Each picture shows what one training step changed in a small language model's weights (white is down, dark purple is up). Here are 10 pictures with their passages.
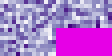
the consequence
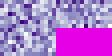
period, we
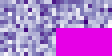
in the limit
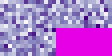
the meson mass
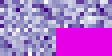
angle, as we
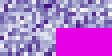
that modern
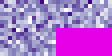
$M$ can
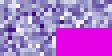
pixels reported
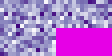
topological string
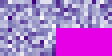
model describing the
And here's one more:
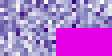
net exposure
